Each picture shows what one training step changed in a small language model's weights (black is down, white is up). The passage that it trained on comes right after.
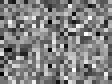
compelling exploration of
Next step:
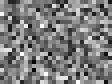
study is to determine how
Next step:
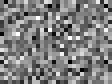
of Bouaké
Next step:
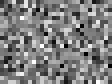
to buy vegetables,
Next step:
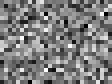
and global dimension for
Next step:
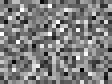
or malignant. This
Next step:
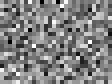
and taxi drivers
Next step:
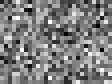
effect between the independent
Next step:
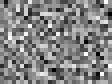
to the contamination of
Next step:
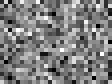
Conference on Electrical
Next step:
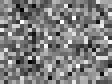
and Ogunbile
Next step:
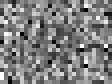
line with the concept of
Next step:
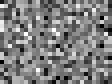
LOQ values were calculated
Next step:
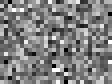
of this unique project is
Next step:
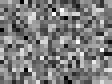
for DiSSCo
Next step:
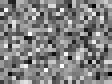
involving sedentary and
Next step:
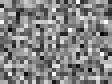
use of the domestic
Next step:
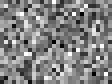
Char, *loc.
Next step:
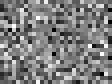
used methods are «language
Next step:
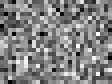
mood). These results show the
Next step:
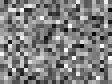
the literature it is found
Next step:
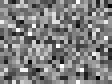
progressive forming process
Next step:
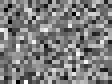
anatomy and that
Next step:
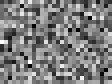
linear system $Au
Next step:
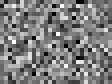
WH. In addition, the
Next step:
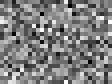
produced by etching a
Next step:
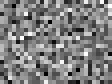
the TUs which are
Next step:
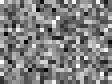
to dynamically conform to
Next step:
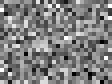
least is a private
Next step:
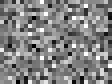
execution, especially
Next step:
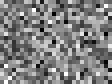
serve to make the communication process
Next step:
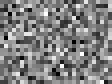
A factor that contributes
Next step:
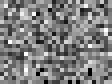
approach. This brief
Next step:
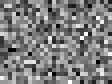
N (needle); local
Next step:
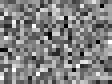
the Kirchoff's
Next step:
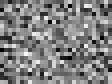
storage properties study of
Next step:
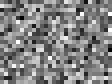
of'. Seizure
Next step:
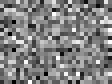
shows the MOFED
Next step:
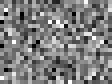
large volumes (large
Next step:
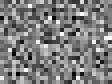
To apply them to the
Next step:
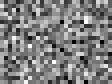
node j is an internal
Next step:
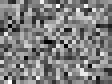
information in a more related way;
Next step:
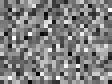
increases. Even in the
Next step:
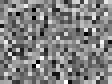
WIPO Web of
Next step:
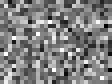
city of Pune is
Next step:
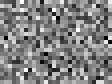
APD of the applied
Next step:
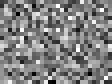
and achieve the targeted
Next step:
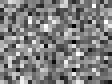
and requires an increase in
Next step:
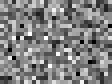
coexistence. For future
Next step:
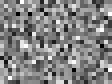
Its use and functionalities
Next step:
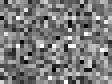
be helpful to diagnose
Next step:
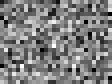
propargylation reaction
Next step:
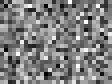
study objectives, and key
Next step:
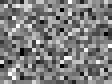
Recommendations Based
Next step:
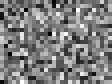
data that is excluded
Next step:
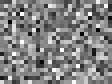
and micronutrients
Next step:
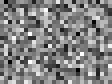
University of Chicago
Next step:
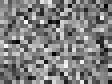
was applied to the film and
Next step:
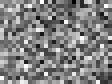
However, this should not be
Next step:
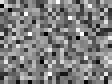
suggest that at 70%
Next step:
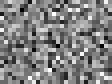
of optimizing dataset
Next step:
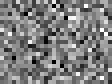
problem [7]. Evidence
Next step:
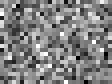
and successfully defended
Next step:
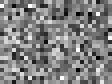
improving the prediction
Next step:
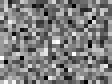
my mind is this:
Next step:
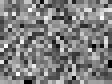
for example, Expert
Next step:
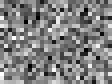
of the inner social life to
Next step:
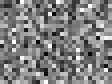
VSD, are most
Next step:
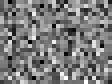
study can help in ensuring that
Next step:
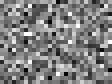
Publishing Co.
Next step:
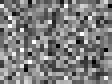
and Prolactin levels for
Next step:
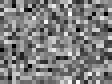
varying this voltage
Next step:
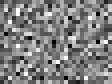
contingency, by relating
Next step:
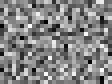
expectancy and increasing
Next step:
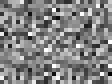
profiles emerge
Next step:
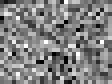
when he asserted that,
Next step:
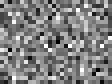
as well. This note
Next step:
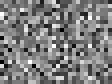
8: Normalized power
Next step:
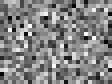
nature of contact center
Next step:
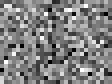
a whole, therefore they
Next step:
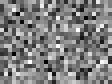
evil Chaishra,
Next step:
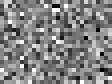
and 20 teeth.
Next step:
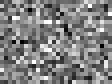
effect and c) stressors B
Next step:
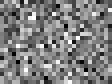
MSST, seeds were
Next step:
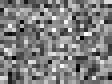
these housing consumers'
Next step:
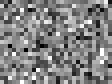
tasks imposed by the
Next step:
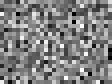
halides, and we
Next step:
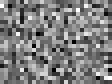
as an effort to
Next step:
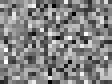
enzyme production reduced
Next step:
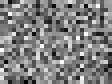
it. An open-ended question
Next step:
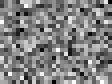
investigating the stresses on the
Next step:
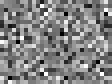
did something not
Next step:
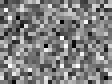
can be scaled and
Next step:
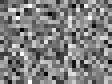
a patient management strategy that
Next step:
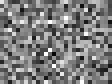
attendees. Another
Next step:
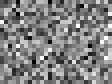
easily adjusted
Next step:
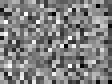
great importance in the
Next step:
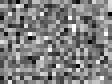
infections caused by
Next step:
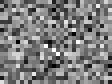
proposed a comprehensive
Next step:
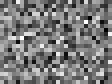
the main objective of which is
